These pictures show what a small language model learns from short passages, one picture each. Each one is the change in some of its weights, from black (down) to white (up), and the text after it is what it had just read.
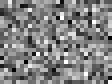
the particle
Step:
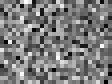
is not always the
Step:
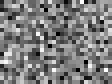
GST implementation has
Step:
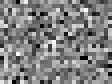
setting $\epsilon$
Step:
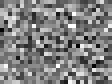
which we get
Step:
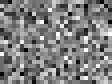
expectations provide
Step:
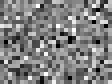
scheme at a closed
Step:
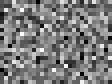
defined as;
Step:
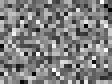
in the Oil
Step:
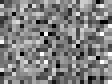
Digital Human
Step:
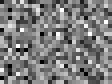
locally free sheaf
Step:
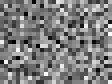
methods aimed at
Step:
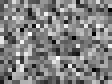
the proposed framework
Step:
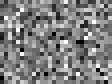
families with few
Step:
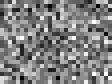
and this trend
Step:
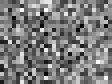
is diffeomorphic
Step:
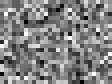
rings over
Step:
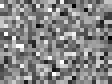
influences the development
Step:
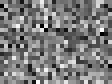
the infimum
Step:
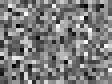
of Mt.
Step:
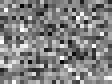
First, we
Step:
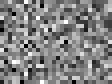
document, all
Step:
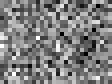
and we introduce
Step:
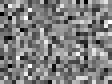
control mix for the
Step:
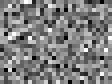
is not present in
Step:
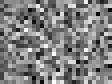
live at
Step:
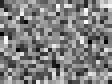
permutations of
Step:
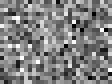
Without loss of
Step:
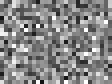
in the study
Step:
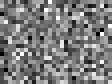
have been generalized to
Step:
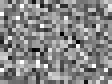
Problem on
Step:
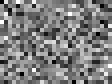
we obtain from
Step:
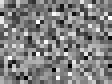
the probability space is
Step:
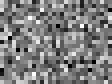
matrix ${\bf
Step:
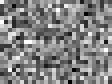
is injective;
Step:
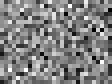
agents to be
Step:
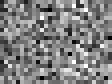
mechanical energy is
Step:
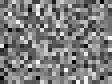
not try to
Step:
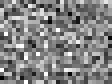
In addition, the
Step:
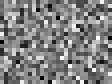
and $r$
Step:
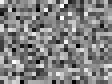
field, and obtained
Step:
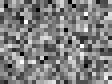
{\it Int.
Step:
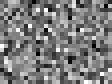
it is assumed
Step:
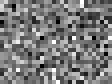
is connected, then
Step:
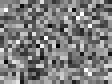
algebra, we
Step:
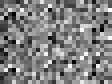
carry packages
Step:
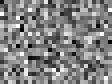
if neither
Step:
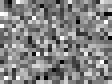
the information system in
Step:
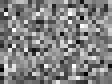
on the embedded
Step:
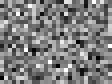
on page
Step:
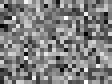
a history
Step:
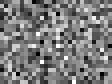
cannot hold for a
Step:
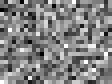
simulated one life
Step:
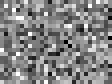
solve the same
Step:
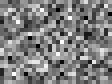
finite sets over a
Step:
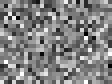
for the left
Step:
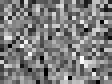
so it cannot be
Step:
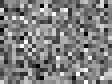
Fund 5.
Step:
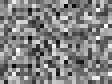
and regulated power
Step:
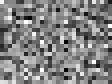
being aware of
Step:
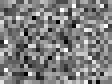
Table 1.
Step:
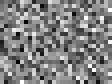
of $I$
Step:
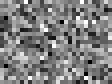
multiplication are
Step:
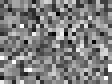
scale described in the
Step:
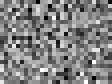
and giving an
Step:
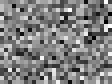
is either superlinear
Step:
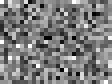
same results were observed
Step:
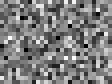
material over time,
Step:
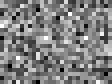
one-way analysis
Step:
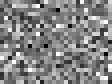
available in closed
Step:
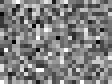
of educational
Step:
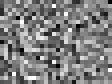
(for additional
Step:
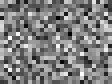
proved by Weil
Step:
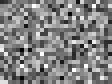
a holomorphic section
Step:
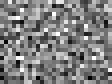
balances of
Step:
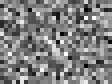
conjectured that
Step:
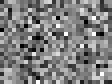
fixed $q$,
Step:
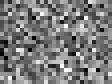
transfer matrices that can
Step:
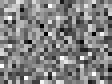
mortality in
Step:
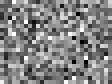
on the actual
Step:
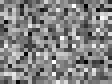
any fixed $t
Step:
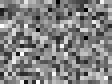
in that order and
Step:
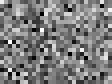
is satisfied for
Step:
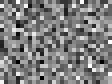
of $R$
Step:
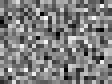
indicated to
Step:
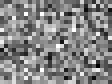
be a variety obtained
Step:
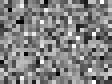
a {\it local
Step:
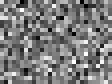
tablet. The
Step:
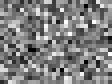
individuals likely
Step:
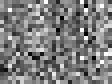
should be left out
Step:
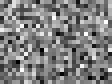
in terms of
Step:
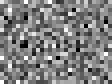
expansions and
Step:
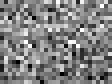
various types of
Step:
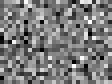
that bears
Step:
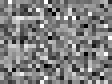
algorithm is most
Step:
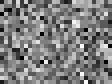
Recall $(\#
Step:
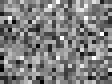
optimality of linear
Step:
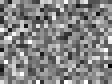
increase in the
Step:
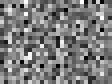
can be not only
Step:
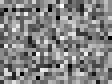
the battery and
